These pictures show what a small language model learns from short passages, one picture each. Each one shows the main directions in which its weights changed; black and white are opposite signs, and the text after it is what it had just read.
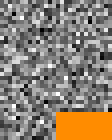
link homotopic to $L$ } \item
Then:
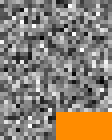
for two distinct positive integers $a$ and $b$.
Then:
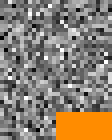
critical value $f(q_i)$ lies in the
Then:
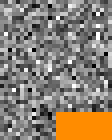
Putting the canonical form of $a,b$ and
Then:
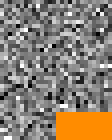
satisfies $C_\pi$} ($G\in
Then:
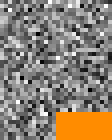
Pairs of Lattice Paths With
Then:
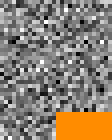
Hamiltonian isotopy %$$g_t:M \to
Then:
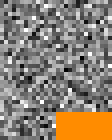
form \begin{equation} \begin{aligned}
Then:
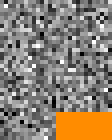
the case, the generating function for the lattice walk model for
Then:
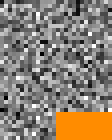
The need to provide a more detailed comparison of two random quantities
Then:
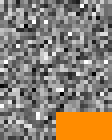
the \emph{uniqueness} condition often fails in
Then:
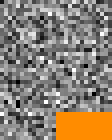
$X_1$ is the square of the Hilbert series
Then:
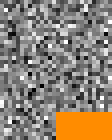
that the condition (2.1) is satisfied: for
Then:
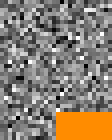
indeed $\mc X$ diagonally embedded in $(\mc
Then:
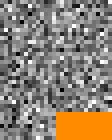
defined on a space $X$, that $\Lambda$-sets
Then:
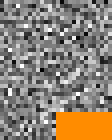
zone.} \label{fig:E2}
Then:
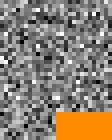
central importance to us, we will give an elementary,
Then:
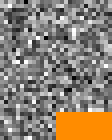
values. Differentiate this equality $k$ times
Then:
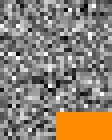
scheme is $O(h^2)$, where the convergence
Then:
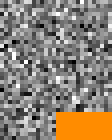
situation we cannot trivialise $\Lambda^nT$
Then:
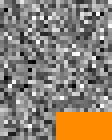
the penalty. Such a choice obviously meets the
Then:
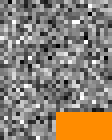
spaces over any ground field of characteristic zero; or complete
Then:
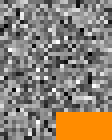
which may be very unstable and inaccurate,
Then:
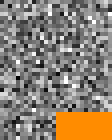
$k$ be an algebra in $\sC$ and
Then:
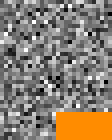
Grodal, M\o ller and
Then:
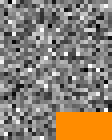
group of rank $r$ and let $V =
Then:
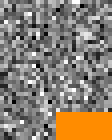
As before, we must have -7 at the end.
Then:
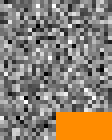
\newcommand{\Diff}{\operatorname{\sf Diff}}
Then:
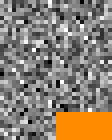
\biggr) \frac{- \varphi' (\beta;
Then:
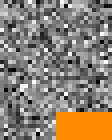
and observe that \[ 31/960
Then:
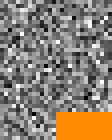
roots}, for the study of the structure of an irreducible highest
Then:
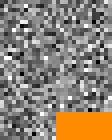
thus $\Phi$ is also a Frobenius endomorphism of
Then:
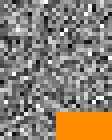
having a $\gamma$-regular equipartition with a
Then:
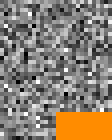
mapped onto a side-aligned local reference system
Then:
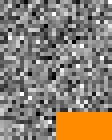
of each equation \rev{by} the corresponding scaling parameter
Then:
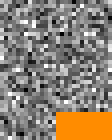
arguments. We find however little reason to pursue
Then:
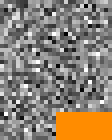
hard to distinguish from each other, unless $r$
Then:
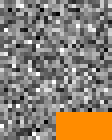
can work on a finite field, as explained in Remark
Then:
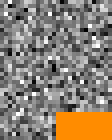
subdiagonal}, if $0\leq
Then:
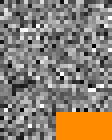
a Locally Projective Polytope of
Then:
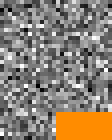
other implication can be shown dually. If
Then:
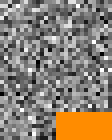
and we build a numerical approximation, based on the
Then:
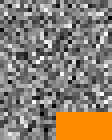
$q\neq 1$ in the case
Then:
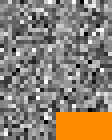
preconditioner $T$ concerning a geometric interpretation based on
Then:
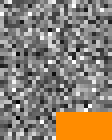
$d$ that grows sufficiently slowly with
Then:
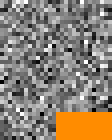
It is not known whether the restricted base locus of a divisor
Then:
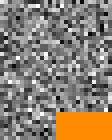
studying machine learning and artificial
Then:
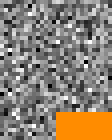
that $\varpi I_n$ does not act by a
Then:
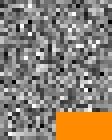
approximation procedure can be carried out to get a function
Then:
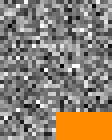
to different powers; and the elements of the various
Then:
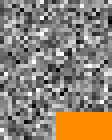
covariance in the Krylov directions essentially forbid
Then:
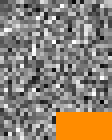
way. In a remarkable piece of work,
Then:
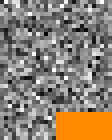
exist a metric space $X$ such that $0 =
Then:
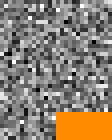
further details. \subsection{Loss
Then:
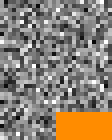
\right\rangle \varphi _{i}$ where $\varphi
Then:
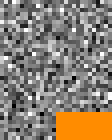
let us observe that if we associate to a point
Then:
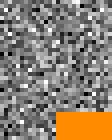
the following. \\[.2cm] {\sc Remark
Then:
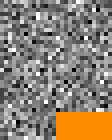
le rapport signal sur bruit, élevé en
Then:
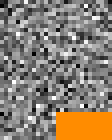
circle (3pt) node[below]
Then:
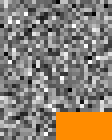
=0$ because of (\ref{difeq05}).
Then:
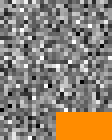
I wish to thank Prof. Pierre
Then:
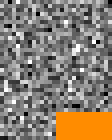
also plays an important role in the overall accuracy of the
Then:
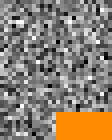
f+a c^2 e+a c
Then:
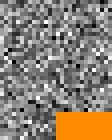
& Z \ar[r] &\widehat N
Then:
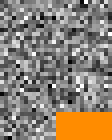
smooth projective curve $X_0(N)$ defined over
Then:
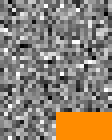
instance, \cite{Rog1971},
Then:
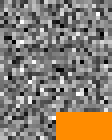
distributions discussed in \cite{ABG2006}.
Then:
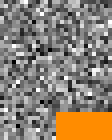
optimality conditions on the trajectories of the system and,
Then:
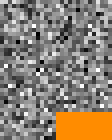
to consider a Poisson equation formally obtained by differentiating
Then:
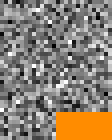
for their insightful and constructive comments and
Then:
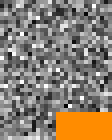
T}$ for $T\sq\bse$. If
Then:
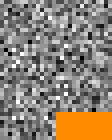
equations supply necessary conditions by which we can rule out a
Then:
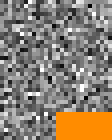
implies~(i), so it only remains to prove
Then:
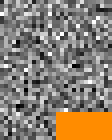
$G$ be a graph with vertex set $V
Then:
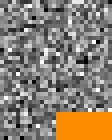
much easier to work with. In fact, it's
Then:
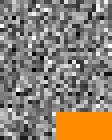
for each form of \ $\phi(q)$ \ the
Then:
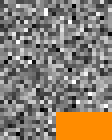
samples kept as the test set and with an
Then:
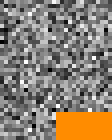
system (\ref{sisphi}) such that
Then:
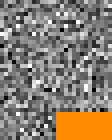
connected component of $\delta_{\alpha}$ or equivalently the same
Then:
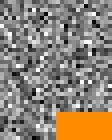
$\sigma (x,y)$ is the vertical ray from
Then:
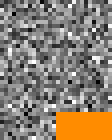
{\it Sientia Magna},
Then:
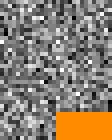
the expression (\ref{spg}) for the entropy can
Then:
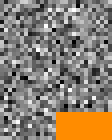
which can lead to severe numerical instability in
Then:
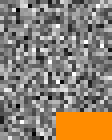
that, by \eqref{Achoice}, $\widetilde
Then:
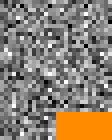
that its length is equal to 1). It follows that for
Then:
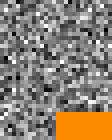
with the second derivatives over the product $M\times
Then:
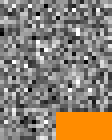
roughly as follows. First, the XML
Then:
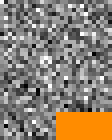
in turn characterizes a Maass cusp form.
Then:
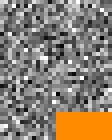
of $C_\delta$. \end{description} Let
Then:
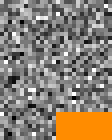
for Model $\text{ACRP-S}^*$}
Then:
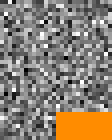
positive degree in $\mathbb{R}[x]$ and let
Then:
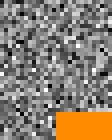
\noindent The relationship between the double determinant and the noncommutative
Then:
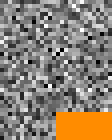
A primary benefit of the FEM is its capacity
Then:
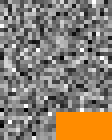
$\alpha ,\beta \in B$, then there is a
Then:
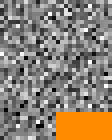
\end{equation} is a Laurent series in
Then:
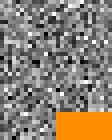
First we must introduce the notion of semistability. Recall that
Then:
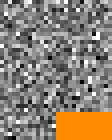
and if $\bar \mu_n(\delta) >
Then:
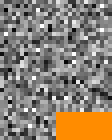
set $\Lambda$ of $X$ is a continuous
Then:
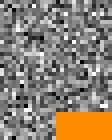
of incompressible fluid equations. The outline of
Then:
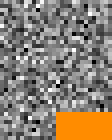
An ultrafilter $\F$ on $\Omega$
